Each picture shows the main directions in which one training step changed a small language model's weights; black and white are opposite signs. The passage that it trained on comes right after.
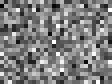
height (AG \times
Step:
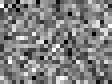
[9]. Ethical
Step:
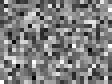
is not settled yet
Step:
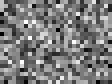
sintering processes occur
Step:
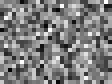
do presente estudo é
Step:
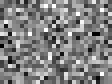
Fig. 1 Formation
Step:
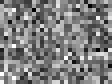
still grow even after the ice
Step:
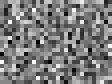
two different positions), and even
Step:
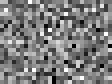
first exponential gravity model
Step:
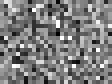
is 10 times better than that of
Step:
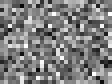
effects on entanglement properties.
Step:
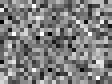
~F\nonumber\\ F
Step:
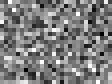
from 3 BSs.
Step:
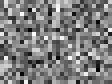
of each star, as well as
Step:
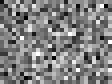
Outcomes in Theme
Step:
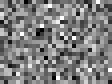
. The solvent was
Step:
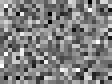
run of $\eta$' with
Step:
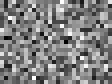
the combination of them,
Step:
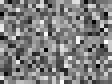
emission, renewable energy
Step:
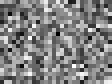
typical tri-linear
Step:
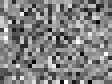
on the star surface, computing
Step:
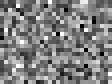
variable level 1 Level 2
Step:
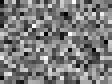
frustration, anger,
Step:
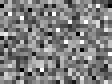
teacher stress as a
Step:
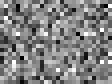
leadership practices. The
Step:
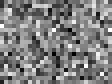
of Pure Drugs
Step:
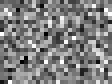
We used the density functional theory
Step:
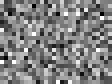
circular, Spring 2020
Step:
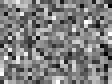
estimated during PETAI
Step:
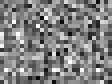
isospin asymmetry and the
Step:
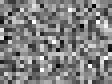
author(s) and Scientific
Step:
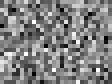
integral equation of the second
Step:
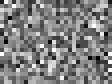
in P_{At} will
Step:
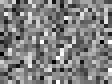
the current room configuration show
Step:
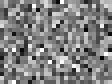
preliminary testing of
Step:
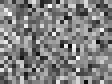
very good fit. In addition,
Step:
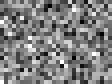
The system consists of several
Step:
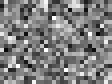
graphical DSL
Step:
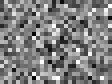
required for an augmented
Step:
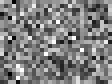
a bigger impact.
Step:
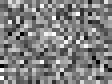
here is to shed light on
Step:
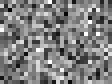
payqashi ham
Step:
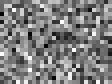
de gráfico que
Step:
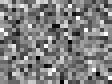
aniqlashi zarur
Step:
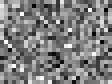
the first visit by a
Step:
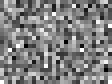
single iteration) make the
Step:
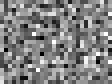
WordNet's features and
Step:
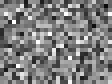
volume-and discuss how this may
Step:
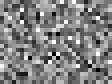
graduate students in the
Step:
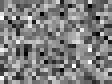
системы управления
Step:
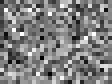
source of phase error known as
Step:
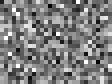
all steel components for the
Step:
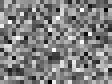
was the systematic
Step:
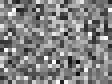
de los estudiantes dice
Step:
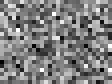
as aerospace and
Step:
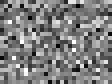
were tested with sand
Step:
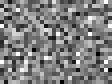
Gössling et
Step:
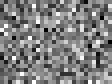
gesehen, von
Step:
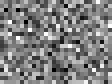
have an effect on the Ag
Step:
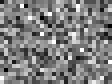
и взгляды
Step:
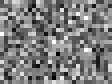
and activities to predict what a
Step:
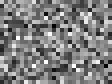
intoxicações causadas por
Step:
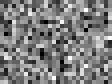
nor are the interactions of
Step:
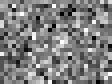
attitudes. Find
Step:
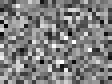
novel is both, an
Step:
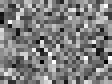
якості послуг
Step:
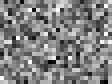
of new technology in making
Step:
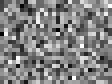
masalalarini keng
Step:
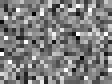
que ficou perdida
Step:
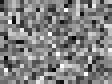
this shift is reflected in
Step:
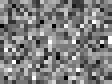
a sublethal dose
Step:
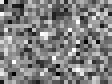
S.V. Leasing as
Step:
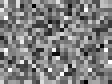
to about 10 μm for
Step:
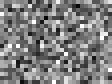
deganda turli
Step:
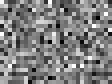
of study. Reports
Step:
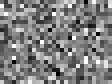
umsetzbar sind.
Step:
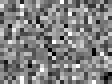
coastal sediments.
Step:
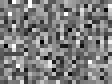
This raises the possibility
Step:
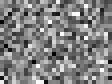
bare-metal} &
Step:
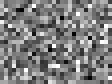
where the notations \beq
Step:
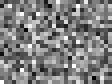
для дефектів
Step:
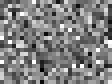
and Technology Center
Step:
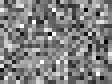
a las establecidas
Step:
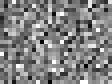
down the computed frequency which is
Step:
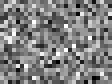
will transpire that we can
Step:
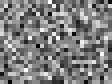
using the same code. The
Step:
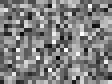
survey fed into a
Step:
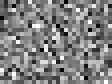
AE index at the time
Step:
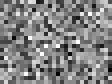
bakterij za
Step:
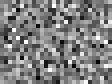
the correlation value of the construct
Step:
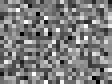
CO kinematics
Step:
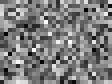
a residual map.
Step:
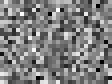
of $\cal A$, and the
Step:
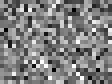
computed to discuss the stability
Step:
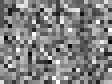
incremental deployment of
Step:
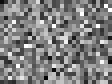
fourth most attractive
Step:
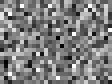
while the imaginary part of
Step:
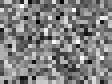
Latarissa. This
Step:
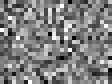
the real effective exchange
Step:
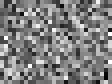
for the QDC. The
